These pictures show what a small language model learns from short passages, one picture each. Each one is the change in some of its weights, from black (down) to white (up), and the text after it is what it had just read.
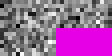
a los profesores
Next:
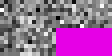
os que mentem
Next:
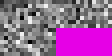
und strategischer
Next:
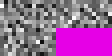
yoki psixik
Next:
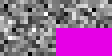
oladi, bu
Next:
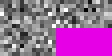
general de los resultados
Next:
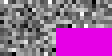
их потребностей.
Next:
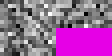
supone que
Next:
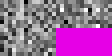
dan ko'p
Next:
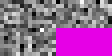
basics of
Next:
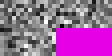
acciones. En
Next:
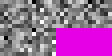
arenoso e
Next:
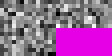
mit eigenen
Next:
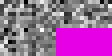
ong va
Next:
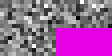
de realização
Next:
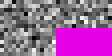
problemática de la
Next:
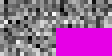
sesizată cu
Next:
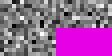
esa o‘zbek
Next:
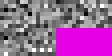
considerar que
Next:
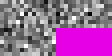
el interés o
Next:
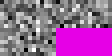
educación secundaria
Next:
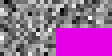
na Divisão
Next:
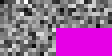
seus respectivos
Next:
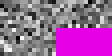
the privacy and
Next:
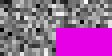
// American
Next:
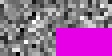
de experiencias en
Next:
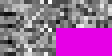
os outros.
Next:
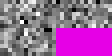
interactive methods on
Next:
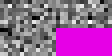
Companion to
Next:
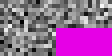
devido aos
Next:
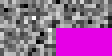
Associação Brasileira
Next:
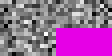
de agir na
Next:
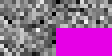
[...] cada vez mais
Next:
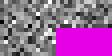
hamda jamoani
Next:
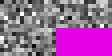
работах таких
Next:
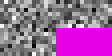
personas entrar en
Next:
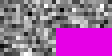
do que os dos
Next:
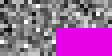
el cálculo
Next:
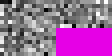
colecta del
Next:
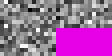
y un momento de
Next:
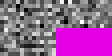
основном включает
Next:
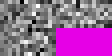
- розмір
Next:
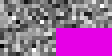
a unei
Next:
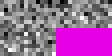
kennen aan
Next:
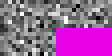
а если
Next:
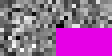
roku /
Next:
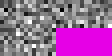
uma teoria do
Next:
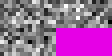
als besonders
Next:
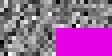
violência nas
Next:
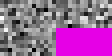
de materiais
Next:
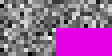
eng kichik
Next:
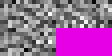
з часом
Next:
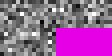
из почв
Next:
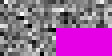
the strength
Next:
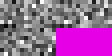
qanday 9.
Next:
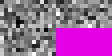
la asistencia
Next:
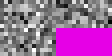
instrument al
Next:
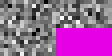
podem preencher
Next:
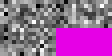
e algumas
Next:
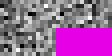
a diversidade
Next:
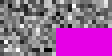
Pesquisa em
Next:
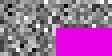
kerja pada
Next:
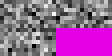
va bolalar
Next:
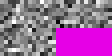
E, diante
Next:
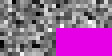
un plazo
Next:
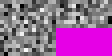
curso na
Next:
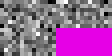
the problems that the
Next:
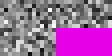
uning lirik
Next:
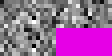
fiind interesat
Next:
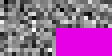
and their effect
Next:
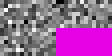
construite pe
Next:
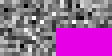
A comparação entre
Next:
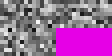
aks ettiradi.
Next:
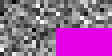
que Linares
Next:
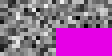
tomonidan olingan
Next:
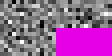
со значением
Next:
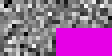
muito bem não
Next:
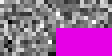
finde ich
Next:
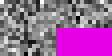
В частности:
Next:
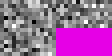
зміст як
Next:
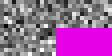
edi. U
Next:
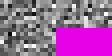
15 de junho
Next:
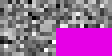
balki devondagi
